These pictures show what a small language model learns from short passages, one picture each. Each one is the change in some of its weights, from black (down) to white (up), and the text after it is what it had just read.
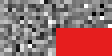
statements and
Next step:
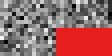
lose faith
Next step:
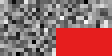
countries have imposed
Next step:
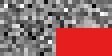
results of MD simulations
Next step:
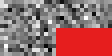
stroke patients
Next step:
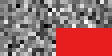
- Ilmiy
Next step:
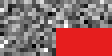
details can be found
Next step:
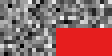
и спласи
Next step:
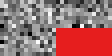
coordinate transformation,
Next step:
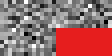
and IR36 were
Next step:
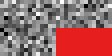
ether, in
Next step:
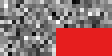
AL VI Di
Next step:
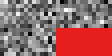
the population of variable
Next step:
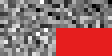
way to obtain an
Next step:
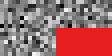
converted to the
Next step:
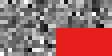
while also preventing
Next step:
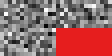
resultantes. A
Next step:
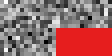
how much influence personal
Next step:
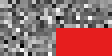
already committed
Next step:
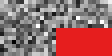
that DRLLM
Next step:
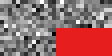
suchten das
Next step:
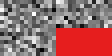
studioso tanto
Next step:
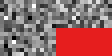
twelve different
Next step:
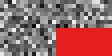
are predictable about
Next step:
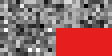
experimental factor with two
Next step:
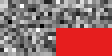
fact, at a
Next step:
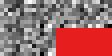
Theory and
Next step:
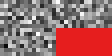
mentoring needed
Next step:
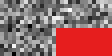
of a wide
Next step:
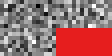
aimed to investigate
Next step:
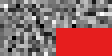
immediately integrated
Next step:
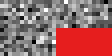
com mais de
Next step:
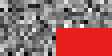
special kind of
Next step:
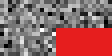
predictions of ecological
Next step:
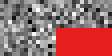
20 Narrowing
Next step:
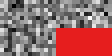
Geçici ve
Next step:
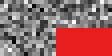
view was that the
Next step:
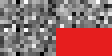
scale even in the
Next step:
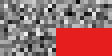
coefficient 1.
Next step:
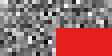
the upstream
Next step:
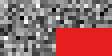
pcha ich
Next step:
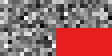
has units of
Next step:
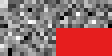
semantic relevance
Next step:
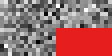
the peer review
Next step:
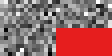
the end of
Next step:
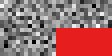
an immediate
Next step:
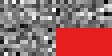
only in perturbation
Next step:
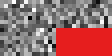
left of the
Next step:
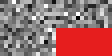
ministros de
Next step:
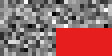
for various analysis.
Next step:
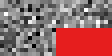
social media platforms
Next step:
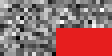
op via het
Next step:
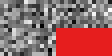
Based on Regional
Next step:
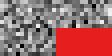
involves the incident
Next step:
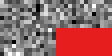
los elementos de
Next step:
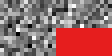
of Figure 2:
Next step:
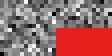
for these are given
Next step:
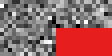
pose, complex
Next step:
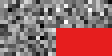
performed on the 3
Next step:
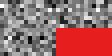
quantum optics through
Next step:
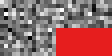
utilização de
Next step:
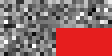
4 серия
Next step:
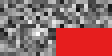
on Population
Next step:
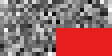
the proof of
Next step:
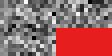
for, including
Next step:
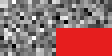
hisoblasak ham
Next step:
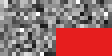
also a very good
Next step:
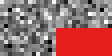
mujeres que
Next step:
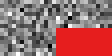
pressure exhibits a
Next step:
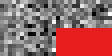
with primary school
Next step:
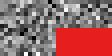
correction, it is
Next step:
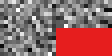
вигляд і
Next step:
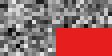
of 13 mas with
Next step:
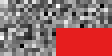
the Western
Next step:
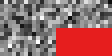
we find a small
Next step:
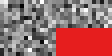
Europe by supporting
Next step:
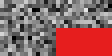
due to their
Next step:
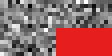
structures are exposed
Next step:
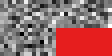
and models. Moreover
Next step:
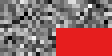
involved, were observed
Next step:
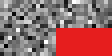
lidera o
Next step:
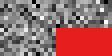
splitting velocity,
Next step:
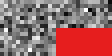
tili tizimi
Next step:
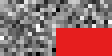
that are directly
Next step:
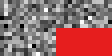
well with subjective
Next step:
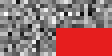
to facilitate
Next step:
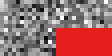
unlike the majority
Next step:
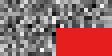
of collision experiments
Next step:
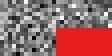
and conferences.
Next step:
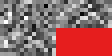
, and is
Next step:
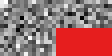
tema. Se
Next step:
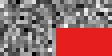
respective equivalent
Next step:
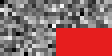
used: analysis and
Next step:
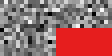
data are limited,
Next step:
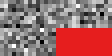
organ weight.
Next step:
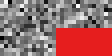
these groups were involved
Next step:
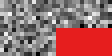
its own foreign
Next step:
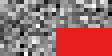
that benefit most
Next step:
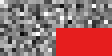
în cazul
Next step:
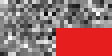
the ceiling
